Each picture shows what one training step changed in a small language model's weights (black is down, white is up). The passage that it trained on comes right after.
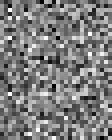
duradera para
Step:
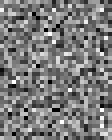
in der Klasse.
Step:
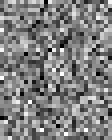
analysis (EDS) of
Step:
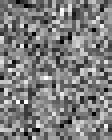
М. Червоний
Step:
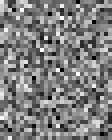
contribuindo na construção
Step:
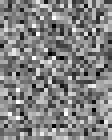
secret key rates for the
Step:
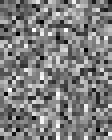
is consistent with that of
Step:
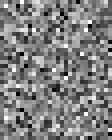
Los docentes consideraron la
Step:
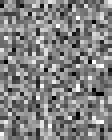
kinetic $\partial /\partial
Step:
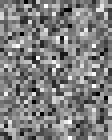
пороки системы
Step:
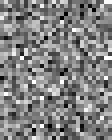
Z02 sample. One can
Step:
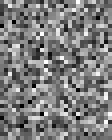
connected to these dwarf
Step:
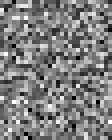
Theory of Statistics
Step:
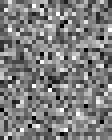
the condition under which a
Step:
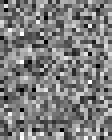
\nonumber \\ &&
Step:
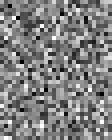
at distance $r$
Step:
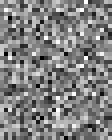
number of qubits.
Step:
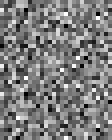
la commedia della
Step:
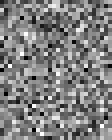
w zakresie
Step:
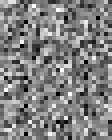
времени возможно
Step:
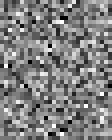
case. The matter equations read
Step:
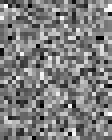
is contracted along one of
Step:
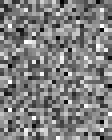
the MAE. It is
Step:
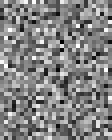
los resultados que corresponden a
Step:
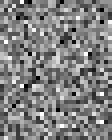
influence on the converged
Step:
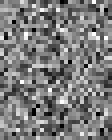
Peningkatan hasil
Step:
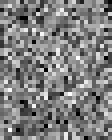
As the second kind of
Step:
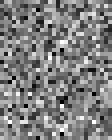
of iterations. While
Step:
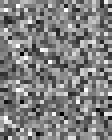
научных исследованиях и
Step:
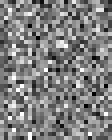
intuițiile și
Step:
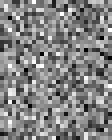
the last few decades
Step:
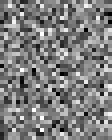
averaged Green's function
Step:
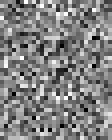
of skills, thus
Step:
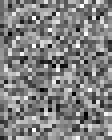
spin-triplet state
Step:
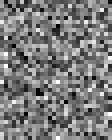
The highest-weight equation of
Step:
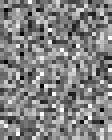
given $f$. Let
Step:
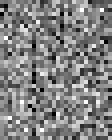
amalga oshirish uchun zamin
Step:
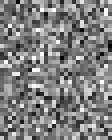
XTE, with its
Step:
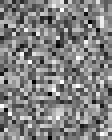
moet lopen.
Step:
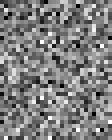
relevante en la aplicación
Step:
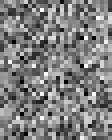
J, Tang M,
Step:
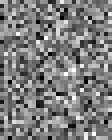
are more expressive of
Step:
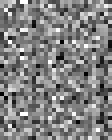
является оценка
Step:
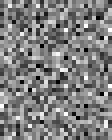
with respect to the normal to
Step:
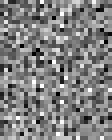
и услуг.
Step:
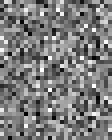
integración de saberes
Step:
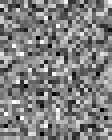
closed-chain transfer matrix
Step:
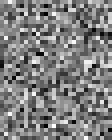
seguidillas, con
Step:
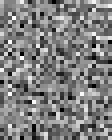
xalqaro dasturida
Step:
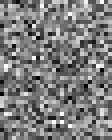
estão implicados em
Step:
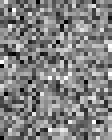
- *Tá pensando
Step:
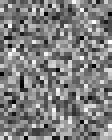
their Tab. 4
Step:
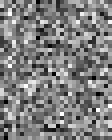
utilização de jogo
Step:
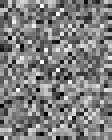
*Asian Journal of
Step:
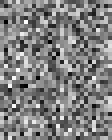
e diabéticos na
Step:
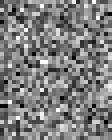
reference cell, while the
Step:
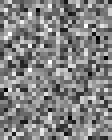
exposure is not as
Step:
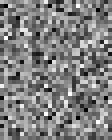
юзага келди
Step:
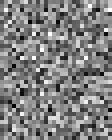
In general, their formulation is
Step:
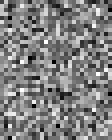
satu”. Dalam
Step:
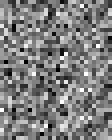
and medium-entropy
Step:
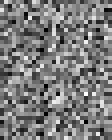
– underside of second
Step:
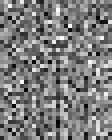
is to consider, for
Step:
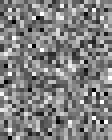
wurde beim
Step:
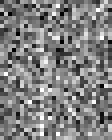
собою актив, що
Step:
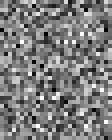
processus, de natures
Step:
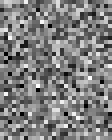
used for this study. A
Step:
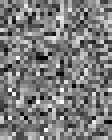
da Mangabeira
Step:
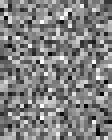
but the method does not
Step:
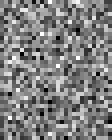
subsequently updated to
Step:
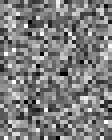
devastation in the
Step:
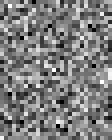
Foster Islamic
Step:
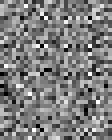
la Compañía
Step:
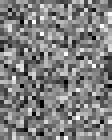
the Galactic value of
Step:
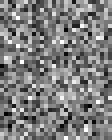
& Method in Education*,
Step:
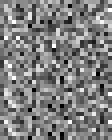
الإنسان من
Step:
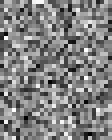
element at a particular index without
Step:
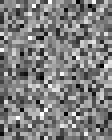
factor of the jet is
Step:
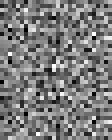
de nosotros.
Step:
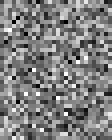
for pointing out to us
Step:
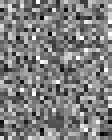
& \abbrEKF
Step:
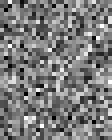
d'évaluation de
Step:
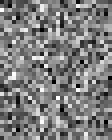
model must be that the
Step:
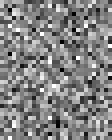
sources is less than 14\%
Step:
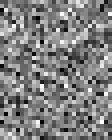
embedding weight in the training
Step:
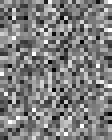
of NASA's
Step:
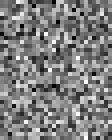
hisob siyosatida
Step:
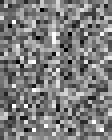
ACM Press: New
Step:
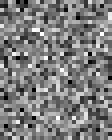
\end{equation} where
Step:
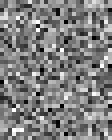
in Fig.~3 of
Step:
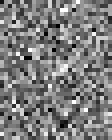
of sealing gel on
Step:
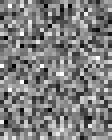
Yoon, K.:
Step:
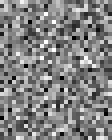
Empty circle denotes the
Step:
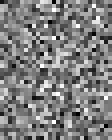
hamkorlik, erkin
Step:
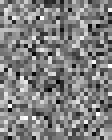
mehnat jarayonining
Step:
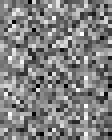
close to the experiment value of
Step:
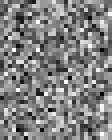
are interfaced to
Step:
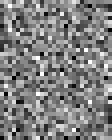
the color assigned to that
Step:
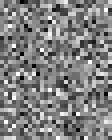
was less significant (Figure
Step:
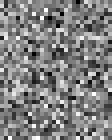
keng qo'llanilgan.
